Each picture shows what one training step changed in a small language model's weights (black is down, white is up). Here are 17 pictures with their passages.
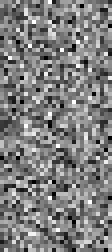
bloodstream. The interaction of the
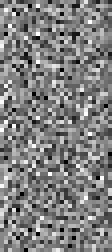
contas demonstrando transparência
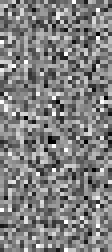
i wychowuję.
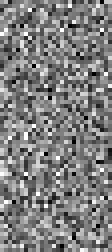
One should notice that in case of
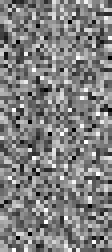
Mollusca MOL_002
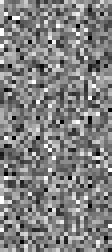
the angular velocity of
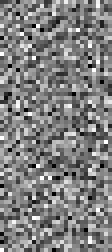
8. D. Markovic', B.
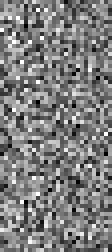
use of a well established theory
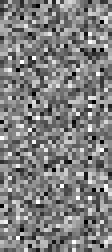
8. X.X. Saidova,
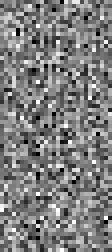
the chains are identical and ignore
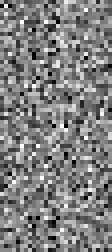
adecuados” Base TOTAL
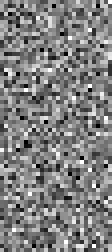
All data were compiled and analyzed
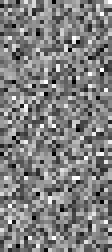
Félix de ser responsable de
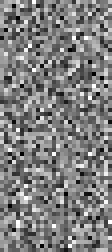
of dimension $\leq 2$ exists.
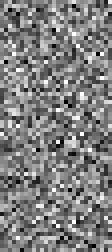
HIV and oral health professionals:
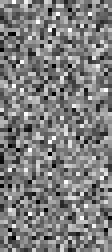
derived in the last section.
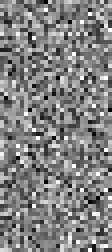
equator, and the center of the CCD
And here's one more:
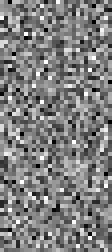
the proposed heuristics. -
